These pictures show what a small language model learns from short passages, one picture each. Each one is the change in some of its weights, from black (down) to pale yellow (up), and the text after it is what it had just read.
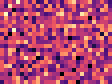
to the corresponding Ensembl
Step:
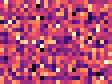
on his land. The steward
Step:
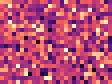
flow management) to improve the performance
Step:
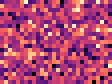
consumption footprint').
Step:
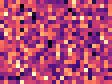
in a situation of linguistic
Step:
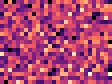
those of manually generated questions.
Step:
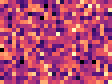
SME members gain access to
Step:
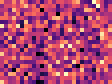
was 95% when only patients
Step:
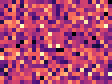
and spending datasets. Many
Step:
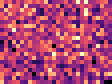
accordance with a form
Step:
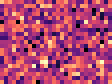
Analysis of risk factors as a group
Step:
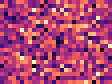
preservation policy began with
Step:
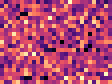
CCF scenario by
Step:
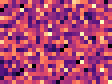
compare different optimization strategies and
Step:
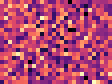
influenced by the physiological
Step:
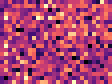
is also interesting, being relatively
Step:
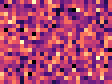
the body from degenerative
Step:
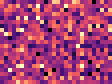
dA \right), \quad
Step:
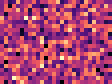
of Log Files
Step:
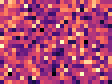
rate, fertility,
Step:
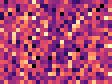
Obs. Calc.
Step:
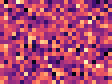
GA _{SAT}
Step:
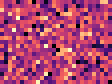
Variable Differential
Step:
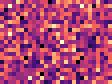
assess the variation in concentration of
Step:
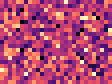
by crystallization yielded
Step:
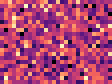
effects of BPA at low
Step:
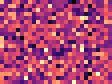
of these things is, they
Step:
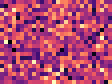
reliance on government transfers
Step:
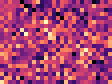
Formula Hardness
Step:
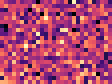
Banton, C.
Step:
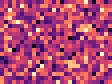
university. Another relevant research
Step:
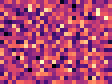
of AF. New data suggest
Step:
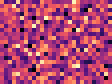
(inhibitory role), the
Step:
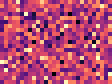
[4]. Its extracts
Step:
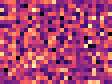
the Iberian Meseta
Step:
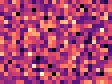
the i th hidden
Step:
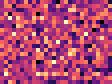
H_1 which means that there
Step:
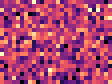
on interview, FR conducted a
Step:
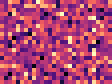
The evaluation plots show comparison of
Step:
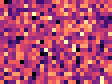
gram sold in the
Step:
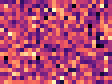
exposed to boiling water
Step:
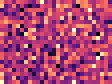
demonstrate the design of a digital
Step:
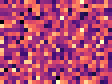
*Proceedings of the
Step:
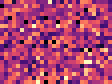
*Perspect Clin
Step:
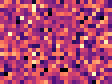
b) how the case study
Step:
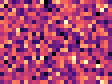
media and art, digital
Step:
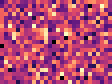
lecture rooms."
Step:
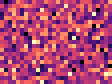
k -th class. The
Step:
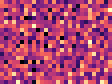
\ll N$ for the
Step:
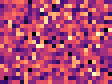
of education, promotes
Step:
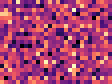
- All revised and modified
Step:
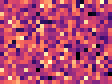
while energy consumption affects economic growth
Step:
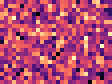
for improving health outcomes and
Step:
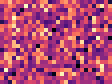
effects. Despite some changes in
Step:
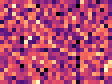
Project and its outcomes.
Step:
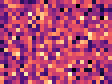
on the neck and
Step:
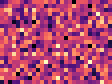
at their Picademy
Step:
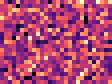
of Master Teachers'
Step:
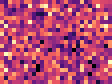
Applications for an additional
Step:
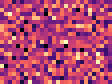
explores the operational dimensions of
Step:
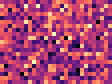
writing and correcting the
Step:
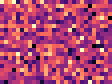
students to teach accounting is even
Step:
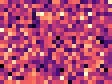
share ownership of DepEd
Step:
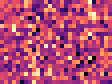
time frame of the college
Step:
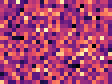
Do Datum 1
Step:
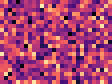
2a, the generated output voltage
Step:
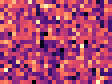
medical consultation, presenting
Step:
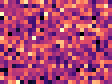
books and dissertations
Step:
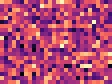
medicines used to correct these
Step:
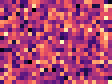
that the information obtained is sufficient
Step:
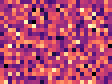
Describe what happens
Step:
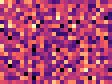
schools and colleges of
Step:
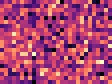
C/EBP α
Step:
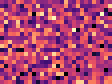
have developed an in vitro
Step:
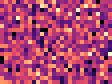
delamination or layer separation
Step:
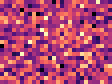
accommodate the total
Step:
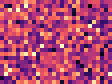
efficiencies when used in combination
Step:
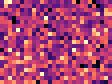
social deixis and text,
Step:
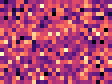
on overall product mix pricing
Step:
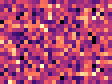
and recommendations for enhanced public
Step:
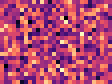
close, the ascending path
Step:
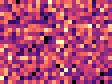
aimed at fighting
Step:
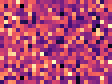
break in the double
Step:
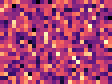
a novel network condition parameter,
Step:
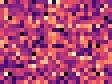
trained to produce output 0 for
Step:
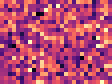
any application via the execution of
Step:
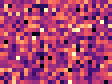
red orange aril with
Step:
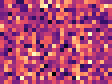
processing /analysis Analysis team
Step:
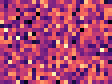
the thyroid of the
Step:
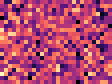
per cent of the production volume is
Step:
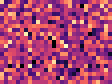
of all nutrients and
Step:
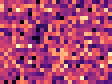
PG Principal graph
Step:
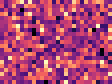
with neuroticism component
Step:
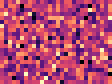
in the same quantities as
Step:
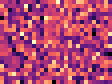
regarding the formatting differences between
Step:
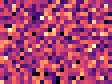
of leaf or wood material
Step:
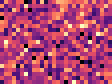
roads being pretty clear
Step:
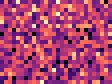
sizes and shapes can
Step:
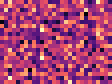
model generalisation and overall accuracy.
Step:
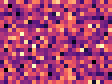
tissue formation. Natural
